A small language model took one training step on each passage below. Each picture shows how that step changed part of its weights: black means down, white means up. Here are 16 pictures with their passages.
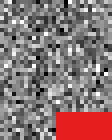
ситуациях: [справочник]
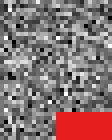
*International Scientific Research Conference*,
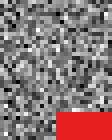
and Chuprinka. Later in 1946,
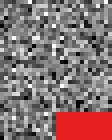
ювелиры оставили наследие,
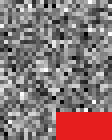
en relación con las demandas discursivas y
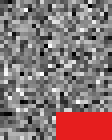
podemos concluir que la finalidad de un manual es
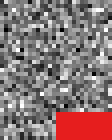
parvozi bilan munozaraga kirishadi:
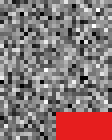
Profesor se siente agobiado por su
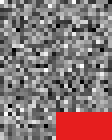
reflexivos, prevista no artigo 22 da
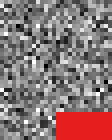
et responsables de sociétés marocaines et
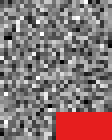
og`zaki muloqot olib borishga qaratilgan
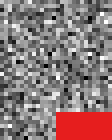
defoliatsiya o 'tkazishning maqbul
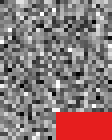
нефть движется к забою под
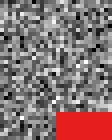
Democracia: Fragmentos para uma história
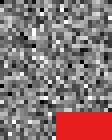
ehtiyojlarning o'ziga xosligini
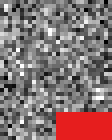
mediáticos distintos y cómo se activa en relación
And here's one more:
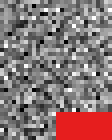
samma entitet. - Vi
